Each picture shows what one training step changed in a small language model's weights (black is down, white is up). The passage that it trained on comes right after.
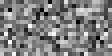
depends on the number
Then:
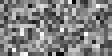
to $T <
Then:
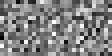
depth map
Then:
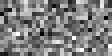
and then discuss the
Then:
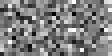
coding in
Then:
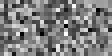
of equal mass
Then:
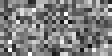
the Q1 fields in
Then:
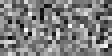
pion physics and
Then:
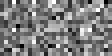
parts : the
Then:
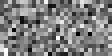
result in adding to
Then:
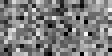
S Shaw
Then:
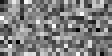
typically set to
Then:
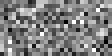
the time coordinate
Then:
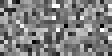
with arguments
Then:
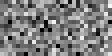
This relationship
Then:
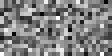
processing, and
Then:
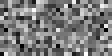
again leads to
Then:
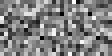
ratio of the number of
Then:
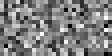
of the BQS
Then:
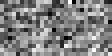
from the dimensional
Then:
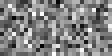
{author} {\bibinfo
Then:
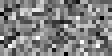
and the empty
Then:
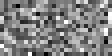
is expected to be
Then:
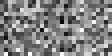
discrete rotational
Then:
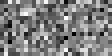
use this information to
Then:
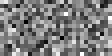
3 U-net
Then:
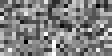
will be discussed in
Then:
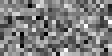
The catalog
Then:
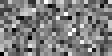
parity transformations in
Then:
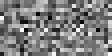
is computed as:
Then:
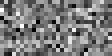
is simplest in
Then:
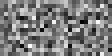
no competing
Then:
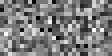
free parameters,
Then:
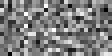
emphasize that
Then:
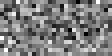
and secure way
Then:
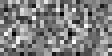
research of
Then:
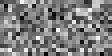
the lack of more
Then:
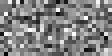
method for analytical
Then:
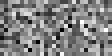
in an efficient
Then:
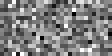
a path to a
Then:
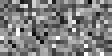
one method up) for
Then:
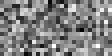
we focus on
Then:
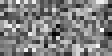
by a simulator
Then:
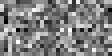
and $v =
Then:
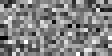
necessary to
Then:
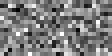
binary discoveries
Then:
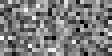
are compared with
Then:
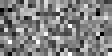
carrier density and
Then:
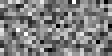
et al.} have shown
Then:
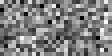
the kagome
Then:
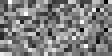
present these results, some
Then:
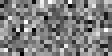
illustrate the
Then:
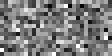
corrections that
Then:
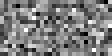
is clear that the
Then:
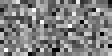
dDNP in
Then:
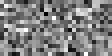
the structure adds a
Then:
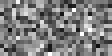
for consistency of
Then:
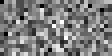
gauging the
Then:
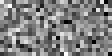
in \sbr
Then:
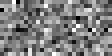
d \varphi,
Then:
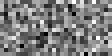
of F-,
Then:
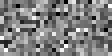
is comparable to the
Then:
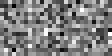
obtained. Due to
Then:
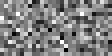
technicality does
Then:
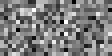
the L1 norm
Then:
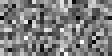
& \lam
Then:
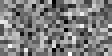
that fusing
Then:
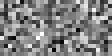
of the initial and
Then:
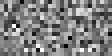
relies on a high
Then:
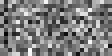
an artifact of
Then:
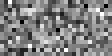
dependence in the limit
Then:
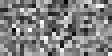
sent to the
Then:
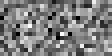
Next, we
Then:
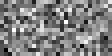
an overview in
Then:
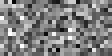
at UCSC
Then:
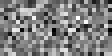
the rapid
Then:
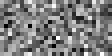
compensate for the
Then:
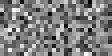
switch for
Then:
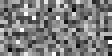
also showed that this
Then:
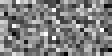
solid line represents
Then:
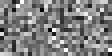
voltage level
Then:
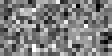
the half
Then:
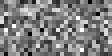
flux array.
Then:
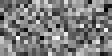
represent the beginning
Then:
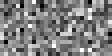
goal of a
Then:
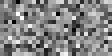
Integrated energy
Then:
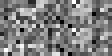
the simultaneous
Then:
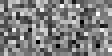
in GR this
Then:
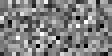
approach used text
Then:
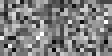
of the appearance
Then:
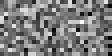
flux will show a time
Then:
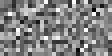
time dependent solution for
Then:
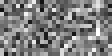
to the spiral
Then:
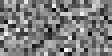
which we list in
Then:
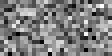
finite size system; it
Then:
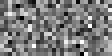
hierarchy was
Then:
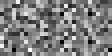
for each of the
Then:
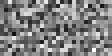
not. In the solution
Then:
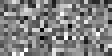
rapid experimental
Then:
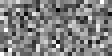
circuit, and
